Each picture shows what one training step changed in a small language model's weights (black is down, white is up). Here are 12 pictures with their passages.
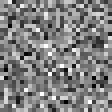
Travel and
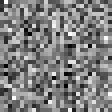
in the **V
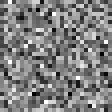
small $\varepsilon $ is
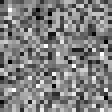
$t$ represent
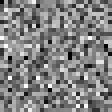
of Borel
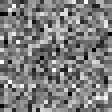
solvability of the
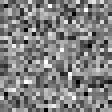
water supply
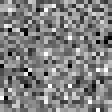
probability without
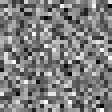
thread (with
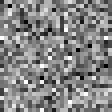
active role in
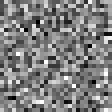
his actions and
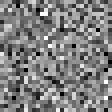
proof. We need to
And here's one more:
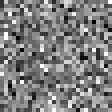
recruited in
